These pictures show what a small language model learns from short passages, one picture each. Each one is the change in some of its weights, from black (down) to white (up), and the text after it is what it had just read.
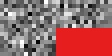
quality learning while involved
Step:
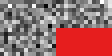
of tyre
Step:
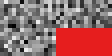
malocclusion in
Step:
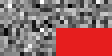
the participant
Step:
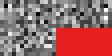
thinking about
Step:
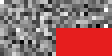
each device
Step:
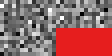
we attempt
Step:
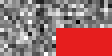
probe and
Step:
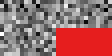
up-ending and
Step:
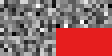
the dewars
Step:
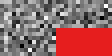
collected and analyzed using
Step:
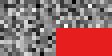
of education with an
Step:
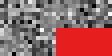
time in past years
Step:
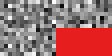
formatting content to
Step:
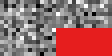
with employees'
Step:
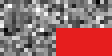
key observation is that
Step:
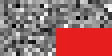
can be implemented
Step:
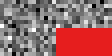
excluded from
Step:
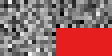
of Muslim
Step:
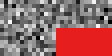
through concrete
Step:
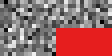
acceptance should be
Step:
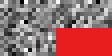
Preparation of
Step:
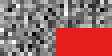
tax service quality and
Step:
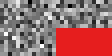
the UV
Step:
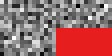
in the HR
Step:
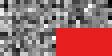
and M.
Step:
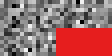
preparation of
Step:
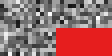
a reproductive
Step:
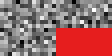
& \cdots
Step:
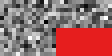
primary disease.
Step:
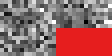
baby with
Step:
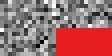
litre in
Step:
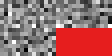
technology on teaching and
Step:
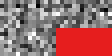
days after.
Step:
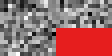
planning in placement
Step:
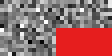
flits in the
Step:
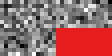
of view. In
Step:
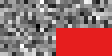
4 to King
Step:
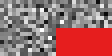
experiments were conducted on
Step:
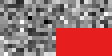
street and even
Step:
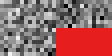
Ag involved in either
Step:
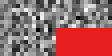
statistic tool. The
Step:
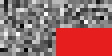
is considered optimal if
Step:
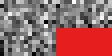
and FTIR
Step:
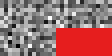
and helped
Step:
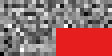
for instructional
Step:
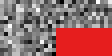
if this has been
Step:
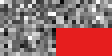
Board. The
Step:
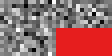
both were extracted
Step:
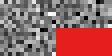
The current paper
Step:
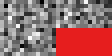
teacher training.
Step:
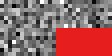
the affected skin
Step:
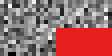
goods and services
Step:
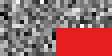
while the fear
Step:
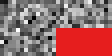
bloating, gas
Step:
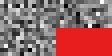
research has identified the
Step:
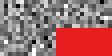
support versioned
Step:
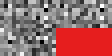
difference in internet
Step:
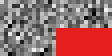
three locations are
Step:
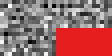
for healthy and
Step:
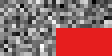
a cold,
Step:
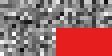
low risk or
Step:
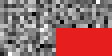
to be the effective
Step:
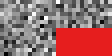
worries around
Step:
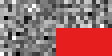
to be met.
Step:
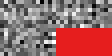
with intact left
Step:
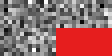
other automation
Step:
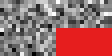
RT plans
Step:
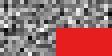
and services that
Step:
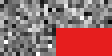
Recently, the
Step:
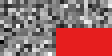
of the system design
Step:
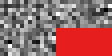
of the meaningful
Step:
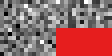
notion of the
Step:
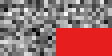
PB models with
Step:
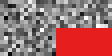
us to identify,
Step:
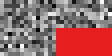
subject to these
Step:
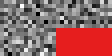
there were several
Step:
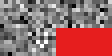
was aimed at
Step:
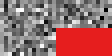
are illustrated
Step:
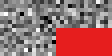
the model parameters are
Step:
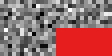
Town Dera
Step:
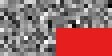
Case 2.
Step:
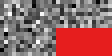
entered a new
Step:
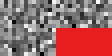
recover the
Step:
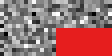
Research Ethics
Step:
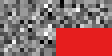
may lead to them
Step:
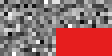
our best machine learning
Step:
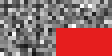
of different sources like
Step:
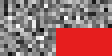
opportunity to work
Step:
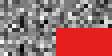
types of sites and
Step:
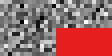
most appropriate seedling
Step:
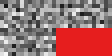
for social and educational
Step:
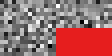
plexus of
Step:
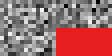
experiments are carried
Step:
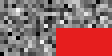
whether effects of
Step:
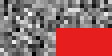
plantar pressure and
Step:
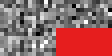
sessions identified five
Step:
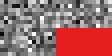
a green or
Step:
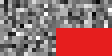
is complete after 5
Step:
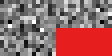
acceptability of the
